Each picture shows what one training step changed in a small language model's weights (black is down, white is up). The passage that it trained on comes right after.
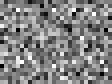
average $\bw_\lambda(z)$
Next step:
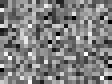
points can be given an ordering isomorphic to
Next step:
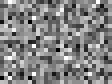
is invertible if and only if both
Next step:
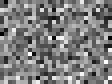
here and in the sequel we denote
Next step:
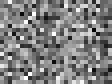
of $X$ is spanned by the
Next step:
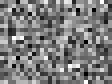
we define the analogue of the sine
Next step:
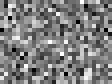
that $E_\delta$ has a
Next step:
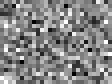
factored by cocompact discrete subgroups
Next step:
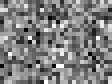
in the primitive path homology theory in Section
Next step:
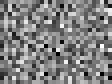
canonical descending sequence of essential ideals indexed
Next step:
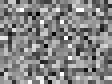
] \it operation of finite type.
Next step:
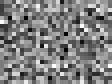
\quad \exists t \simeq
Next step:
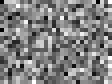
it suffices to check whether every Cauchy sequence
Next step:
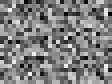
\cite{49} have been
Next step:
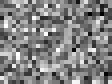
fundamental group in $E_3$
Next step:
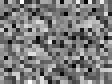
of \cite{hoss04}}
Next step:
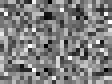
input tensors. That is, the input
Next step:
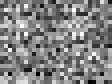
${\cal G}$ in the following
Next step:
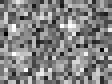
the image of every neighborhood of
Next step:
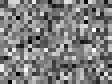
is a Hopf algebra such that the
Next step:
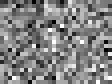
a$. Thus {\bf Proposition
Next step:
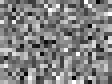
Since our precision $u$ satisfies
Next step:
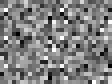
in Theorem \ref{knots},
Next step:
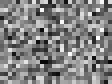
of any infinite series of good or best
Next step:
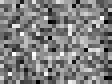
a BCN is %%%
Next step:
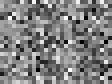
of discarded samples ranges
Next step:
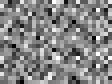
des mémoires de
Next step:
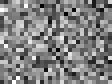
collection of all corpora in a
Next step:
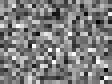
are $b$ special tangent conditions.
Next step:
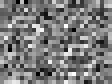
demonstrate the accuracy and efficiency of Algorithm
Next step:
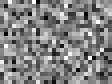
is called the isotropy representation at
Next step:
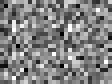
construction: Choose a set
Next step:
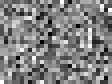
to the Intermediate Value
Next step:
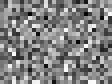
There is no doubt that this is
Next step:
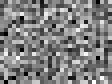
given by \begin{align*}
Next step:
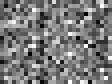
derive the difference equations satisfied by these
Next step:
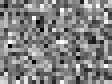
family $L(\delta )$, that
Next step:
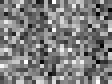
reflection in order to obtain the shape of
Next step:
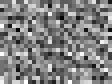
we can find $c>0$
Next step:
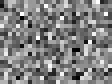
arc between $i_1$ and
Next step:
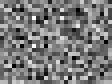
integrals, there are four possible combinations in
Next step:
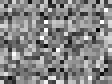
than one non-zero entry. Let
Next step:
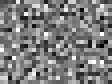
z\vert<\Delta$, then $$
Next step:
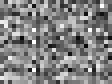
equation, the action of the group
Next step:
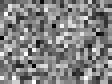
the integral of $\varphi$~:
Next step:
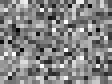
ingredient of our argument.
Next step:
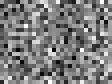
We consider this complementary drawdown as
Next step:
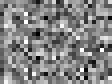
group acting on a locally compact Hausdorff space
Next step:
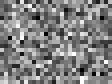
the $i^{th}$ element is
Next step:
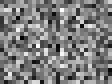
and for a very detailed treatment see
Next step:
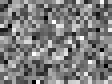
we may pick a global solution
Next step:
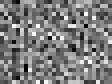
execute at end axis={
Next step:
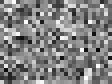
bounded, $F$ converges uniformly on
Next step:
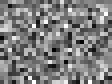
formulation applied to a bookshelf
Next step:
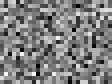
are defined as \begin{equation}
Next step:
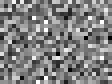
done if we show that each
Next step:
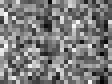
by $K$). The divisor
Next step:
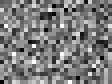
as a (deterministic) noise source
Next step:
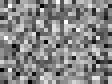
of the number of shares of
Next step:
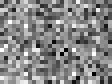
of $G$. This measure was introduced
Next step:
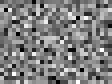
\begin{eqnarray*} &&
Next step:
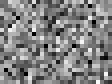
is a free pro-$p$ group
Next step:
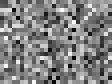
a response with this characteristics cannot
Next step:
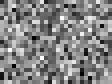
and $W_t$, respectively.
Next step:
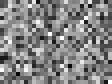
of~$M$ is a smooth manifold
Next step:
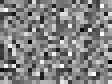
with respect to general totally unimodular
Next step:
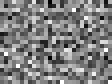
being symmetric. One can show that a
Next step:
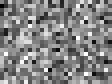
particular case where one is given a norm
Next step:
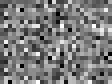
will help putting our results into
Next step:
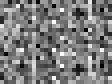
three or more, by using higher degree
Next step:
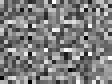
technique breaks down when considering
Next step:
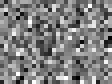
by $y=$constant. This
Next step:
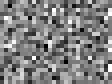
un \'el\'ement de
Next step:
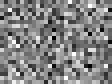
$t \neq s \geq
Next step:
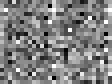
unpublished. Here we get
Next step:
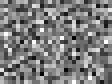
\displaystyle \sum_{n \in
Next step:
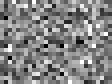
possible at first sight, but most
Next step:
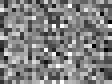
improvement for SCIP over the
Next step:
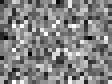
Choose a point $t_0
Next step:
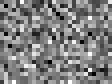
be used to prove the existence of a
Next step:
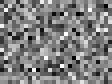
\ref{main}, we expect to
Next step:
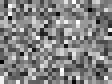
that $U_t$ extends to
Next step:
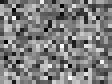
respectively, the {\it trivial} and
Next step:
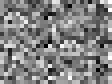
be highly stable across various nonlinear equations.
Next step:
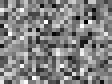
of $\alpha X^{-1}$ such
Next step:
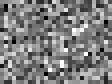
subspace $\{w \in \bold
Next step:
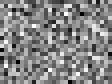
believe that this paper
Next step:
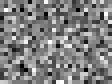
with the Bernstein decomposition, there exists
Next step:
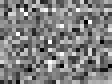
Based on $\sigma=(3\
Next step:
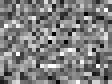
Kosinski for his interest in
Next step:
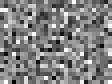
accordance with the formulas defined for
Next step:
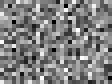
\mfa) \migi
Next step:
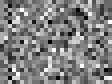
curvature, {\em Math.
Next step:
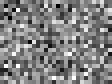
We prove the following extension of the
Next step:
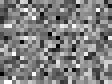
results to multi-dimensional parameters
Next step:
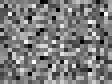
should be clear that for bigger or
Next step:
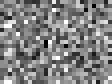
solved using Hartree nonlinearity and
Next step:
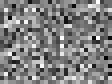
problems for analytic functions and its applications.
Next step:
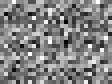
if and only if there is a pair
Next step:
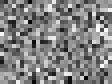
\widehat F_x-\widehat
